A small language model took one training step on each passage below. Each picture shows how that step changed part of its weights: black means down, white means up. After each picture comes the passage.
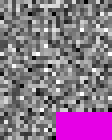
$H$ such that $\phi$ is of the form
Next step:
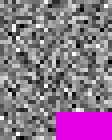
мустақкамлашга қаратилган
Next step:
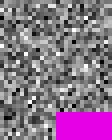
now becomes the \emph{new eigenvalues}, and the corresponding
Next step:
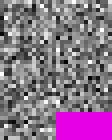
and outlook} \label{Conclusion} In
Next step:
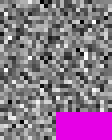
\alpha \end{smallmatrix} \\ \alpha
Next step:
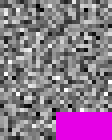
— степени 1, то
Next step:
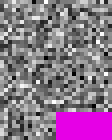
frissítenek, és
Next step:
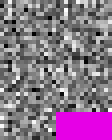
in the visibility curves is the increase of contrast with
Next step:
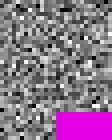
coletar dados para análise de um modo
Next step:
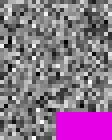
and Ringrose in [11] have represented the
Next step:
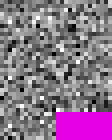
estruturadores de conhecimento
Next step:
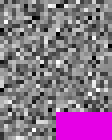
илмий адабиётларда
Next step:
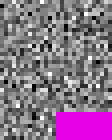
perturbations. The same scheme is applied in
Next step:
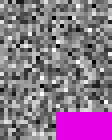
mesmo se dá com as Nações Unidas
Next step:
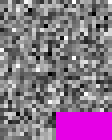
the same time, the presence of stripe
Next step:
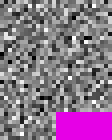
form polyhedral complexes. Recall that a
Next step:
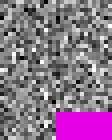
Grover's search algorithm in a direct way
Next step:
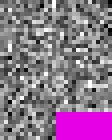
understanding of the physical processes taking place %in
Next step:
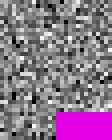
O'zbekiston Respublikasi davlat
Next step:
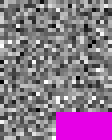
$\hat\xi\notin\Xi$), we have
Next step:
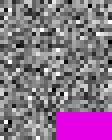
the behavior of the slow variable $Ca$; the projection
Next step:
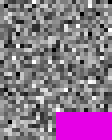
gas cools is very high, $\sim
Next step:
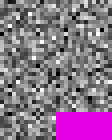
hám oqıtıwshı
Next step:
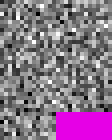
in this (simplest) version of thermal
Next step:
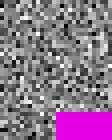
o'zlashtirish darajasi ularning kasbiy
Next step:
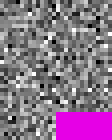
{\bf Corollary 4.} {\it If $E$ is
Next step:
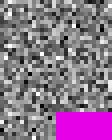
night) and by any instrumental flexure
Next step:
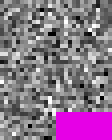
clear that in order to classify algebraic varieties we
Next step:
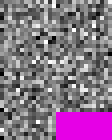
of $\sigma$ is a loop, and
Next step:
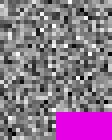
field-induced unconventional nematic state in
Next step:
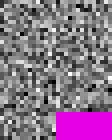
\cite{1} has as one of its essential
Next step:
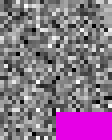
this context, it is important for the person who will apply
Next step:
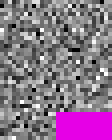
literature as a sharp, piercing sound.
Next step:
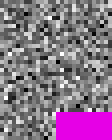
states $Q\bar{Q}\lbrack
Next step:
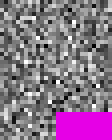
30\arcsec, J2000), which had been observed
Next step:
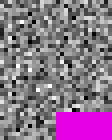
m² anuales. Las necesidades del
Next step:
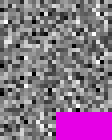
egészség legyen ne
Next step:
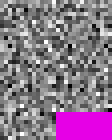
where were one nonfatal error per day and one
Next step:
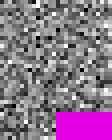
as one of the listed products, options on
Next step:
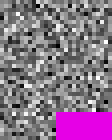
$\lambda_{\mathrm{CE}}\gg1$ during the
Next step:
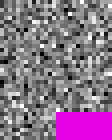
two constants depending on $\kappa_1,
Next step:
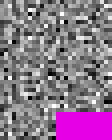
Э., Оликулов, Ф. Ж.,
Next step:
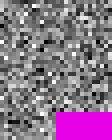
visto como un proceso complejo sustentado
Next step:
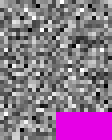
post-Minkowskian result can be interpreted
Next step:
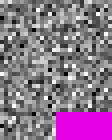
та задоволення інформаційного
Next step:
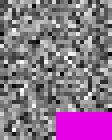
en este texto se patentiza que las
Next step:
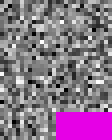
мышление и направленных на
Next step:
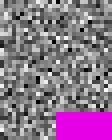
peak electric field $E_0$. The
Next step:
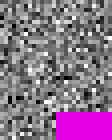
never selects the stationary mode. Comparing
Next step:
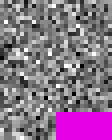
коррексиялаш амалиётидан
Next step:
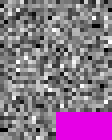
reality does not exist: The counsellor who
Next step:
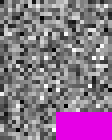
an exact set of all constants contained in formulas from
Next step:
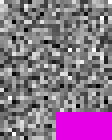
metric space $(X,d)$ such that
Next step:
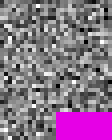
intercanina, distância entre cantos
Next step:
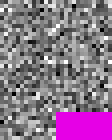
the theorem (in brief). Let us consider a
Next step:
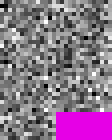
among which we highlight the case of $\delta_5$,
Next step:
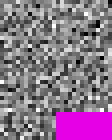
data-driven basis are constructed, we then use the
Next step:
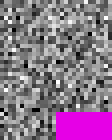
noted that the rotation measures of pulsars are formed
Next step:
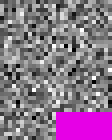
photometry is demonstrated with the standard error of the
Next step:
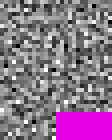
eerder hadden belegd.⁴ De
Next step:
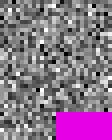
not exactly the directions in a KS-set that are
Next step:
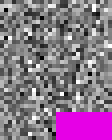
the full domain. In what follows, we write $\varrho
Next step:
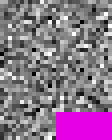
7 мая 1923 года «О передаче
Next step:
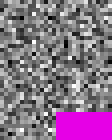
2. Aminov Botir Umidovich,
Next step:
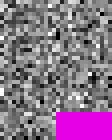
simple proof of this {\bf weaker} statement and I
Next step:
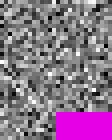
predominantly appear in almost all fluctuation
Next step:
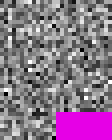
in the quotients of theta functions. The next proposition
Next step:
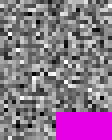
2. Sulton I. Qoraqush
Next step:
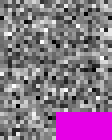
of good functioning and dysfunctions based on different
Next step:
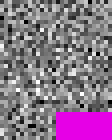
a necessary and sufficient condition for the existence of an
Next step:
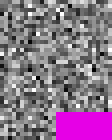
\infty} = 0$ is abandoned.
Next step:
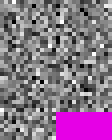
yields a lower limit for $^7$Be production:
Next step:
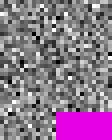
Elizabeth Petrovna, methods
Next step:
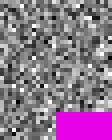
C Table C1. Feed-forward neural network predictions
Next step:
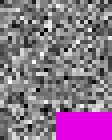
us to make an educated guess of this important set
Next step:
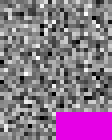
regulatory frameworks. The ability of
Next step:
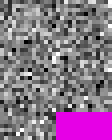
users which are close to the cell edge, base stations
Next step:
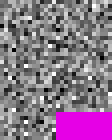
tal van voetangels en klemmen
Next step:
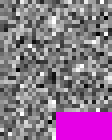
CHARACTERISTICS AND
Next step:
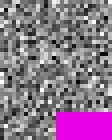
contribution (red curve), resulting in a higher peak I.
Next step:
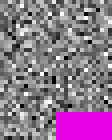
– global tarmoqqa psixologik
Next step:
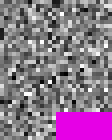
(\ref{cos}) is as stable as the polynomial protocol
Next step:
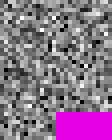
методологія OECD широко
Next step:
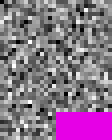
molecular weight volatiles such as water could have
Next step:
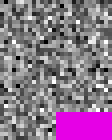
Jalan Srijaya Negara,
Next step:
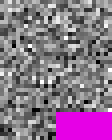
function of $p$ for $r\leq
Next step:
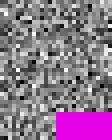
bağlı düşüncələrini
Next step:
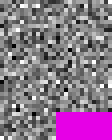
principalmente para o feto, podendo levar a
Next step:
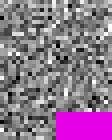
existence and uniqueness of the polynomial $p|_K$
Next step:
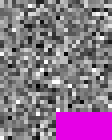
that $\mu_F$ is exact dimensional. The exact
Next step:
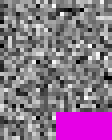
of the offloaded linear computation. (b)
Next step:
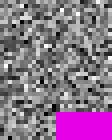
esa, “PR matn – lingvistik
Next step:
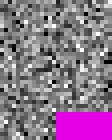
having to emulate the full two-dimensional dependence of
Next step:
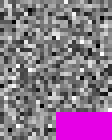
genome size. Replicators with the {\tt
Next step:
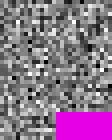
two statistically independent Gaussian fields. Assuming
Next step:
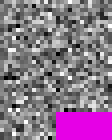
mentioning that the donation of a dead person's
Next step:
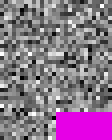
second Ferrers function~${\rm
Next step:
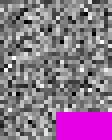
banyak sekali terlihat
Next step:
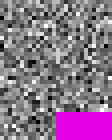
and then to power-expand: \[ 0
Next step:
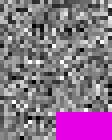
freedom of quarks, namely,
